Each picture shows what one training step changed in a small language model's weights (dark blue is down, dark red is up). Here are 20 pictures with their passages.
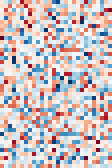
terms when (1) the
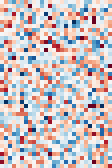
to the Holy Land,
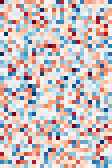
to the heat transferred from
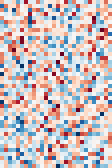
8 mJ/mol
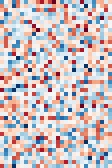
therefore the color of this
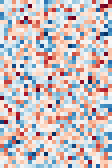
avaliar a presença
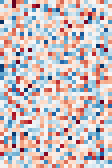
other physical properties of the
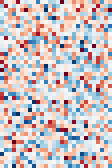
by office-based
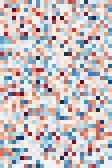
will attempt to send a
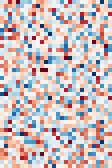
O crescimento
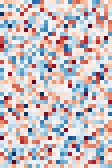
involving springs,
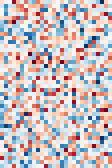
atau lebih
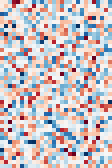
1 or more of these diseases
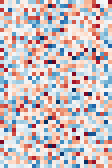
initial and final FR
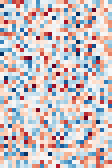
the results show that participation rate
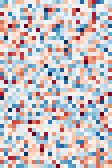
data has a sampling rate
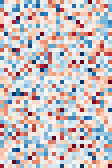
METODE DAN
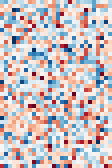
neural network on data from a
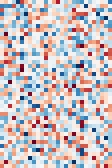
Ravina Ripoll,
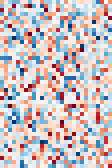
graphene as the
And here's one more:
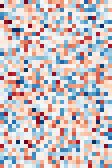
level of 60% is marked
